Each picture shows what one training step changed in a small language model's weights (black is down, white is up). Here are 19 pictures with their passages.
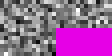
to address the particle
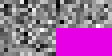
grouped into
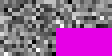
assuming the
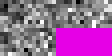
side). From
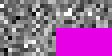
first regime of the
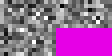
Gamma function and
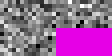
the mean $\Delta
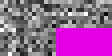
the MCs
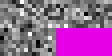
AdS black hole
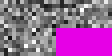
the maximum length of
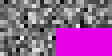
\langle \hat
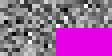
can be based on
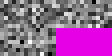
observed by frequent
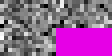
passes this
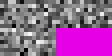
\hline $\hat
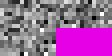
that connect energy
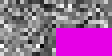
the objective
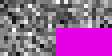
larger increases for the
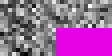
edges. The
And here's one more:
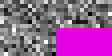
so much to the
